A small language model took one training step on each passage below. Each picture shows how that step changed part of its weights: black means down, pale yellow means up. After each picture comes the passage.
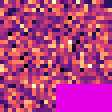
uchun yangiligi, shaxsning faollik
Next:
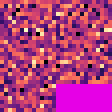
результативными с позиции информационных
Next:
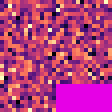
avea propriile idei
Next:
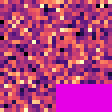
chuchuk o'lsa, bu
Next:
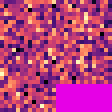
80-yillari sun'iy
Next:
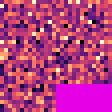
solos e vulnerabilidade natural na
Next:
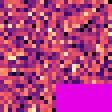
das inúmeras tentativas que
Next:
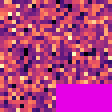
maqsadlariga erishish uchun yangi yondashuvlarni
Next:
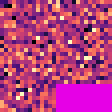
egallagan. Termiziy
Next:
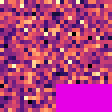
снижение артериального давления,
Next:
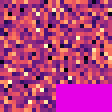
шундай ёзади:
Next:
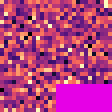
Kiyai dan Santri di
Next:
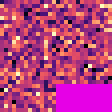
повреждение миокарда
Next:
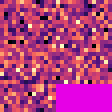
це ментальний процес,
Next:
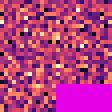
называемых уральских
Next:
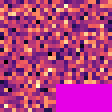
80 % et en matériaux du
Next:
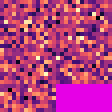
software, simulates intelligence
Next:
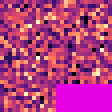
развитие экономики”.Международный
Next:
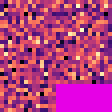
observed. The dynamics of
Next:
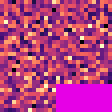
nuestra [lista completa de
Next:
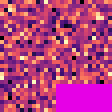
w kolumnach *c* i
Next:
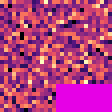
in: *Lecture Notes
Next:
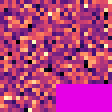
while taking children's
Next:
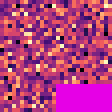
and Private Property – New
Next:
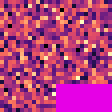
Наук. думка,
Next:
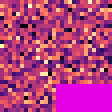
porteur de signes, des
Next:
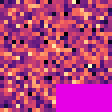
інвестицій на розробку та
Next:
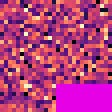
факультету, а
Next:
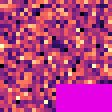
анализируемого периода
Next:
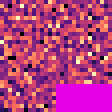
pronunciamento público como
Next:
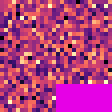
tashkiloti direktorlarining boshqaruv faoliyati va
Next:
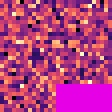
друга. Эффективная
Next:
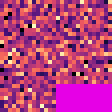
analyzes private legal relations in
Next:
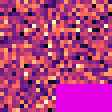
"meros", balki doimiy
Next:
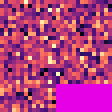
её эффективность; $region$
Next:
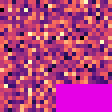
tridimensional en el
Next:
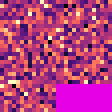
do envelhecimento - Para melhorar
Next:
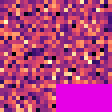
bo'lish urinishlaridan
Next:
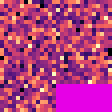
в сложных жизненных
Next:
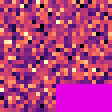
providing the population with new
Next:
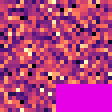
существовавший в стране
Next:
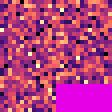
sud psixolog ekspertlarining
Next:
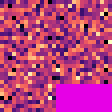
um efeito em cadeia,
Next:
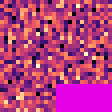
muhim: dialekt lug‘atlarida
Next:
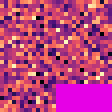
вимірювання із заданими
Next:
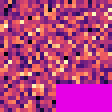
10. Злинка канадська
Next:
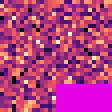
के उपयोग से
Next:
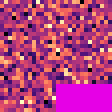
avaliado, a fim de determinar
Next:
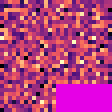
grupo mais “especializado”,
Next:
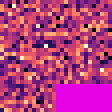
ideológica y discursiva del modelo
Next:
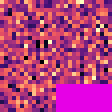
situazione precedente, sostiene
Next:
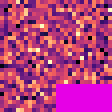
Victoriano Suárez,
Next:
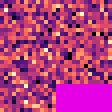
tanggung jawab serta
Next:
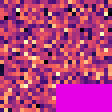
vez, derrotadas pela
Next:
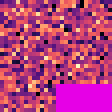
es segura la viabilidad de
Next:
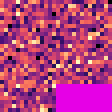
procedural model of personal resources,
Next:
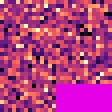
to expose achievements and
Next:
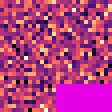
anos, correspondendo a 79%.
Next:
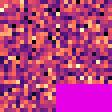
ofitserning kasbiy va kommunikativ
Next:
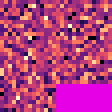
ташқари зотилжам
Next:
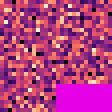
onde a gestão soubesse se comunicar
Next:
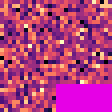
en binôme où un
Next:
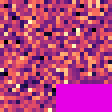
закл. «Луган.
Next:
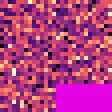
صنعت به
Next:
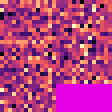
Trata-se de um método
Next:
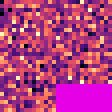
generalizada, en las instituciones
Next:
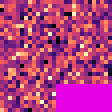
uçduğu anlamı ilə
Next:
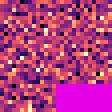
EIB Working Papers,
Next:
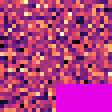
Génie électrique et
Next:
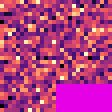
uchun xom ashyo bo'lgan
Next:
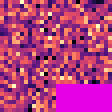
As políticas desportivas europeias
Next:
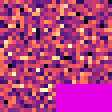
metodologiyaga tayanadi.
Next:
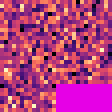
testimony as reliable.
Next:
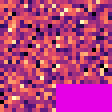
одновременно реализует
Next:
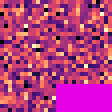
тела, а также по состоянию
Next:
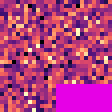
G. (2020). Responsabilidad
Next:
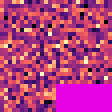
qilishda iboraning obrazli
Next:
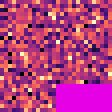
Nee, ik heb de
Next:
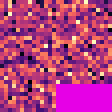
a: - El Ministerio de
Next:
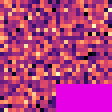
Meanwhile, the
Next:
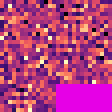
census, state classes,
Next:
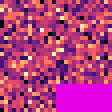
systematic swimming lessons
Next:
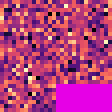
внутрішньому середовищі
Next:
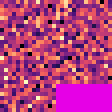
bo'lgan munosabatiga motivatsiya,
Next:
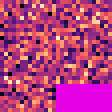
выявляемых в ходе
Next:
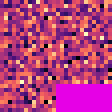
ابن نجيب،
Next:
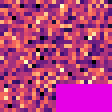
художественная деталь,
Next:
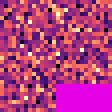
compreender os fluxos comunicacionais das
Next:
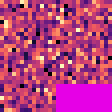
tashqari mashg'ulotlar
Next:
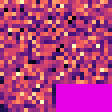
Usos e Possibilidades.
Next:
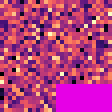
of buildings located along the
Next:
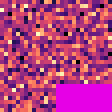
(2014): Using the gradient
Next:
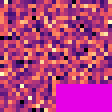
¿Qué impacto potencial tiene el
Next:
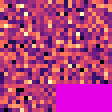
Trópicos*. Recife:
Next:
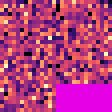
aynan bir kishining turli
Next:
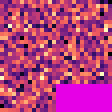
de Imunização para a Vida”
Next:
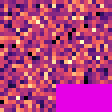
"discovery" of the
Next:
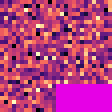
em relação aos eleitores do
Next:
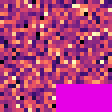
bojxona va chegara
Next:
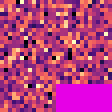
tayyorlangan savollarga maxsus
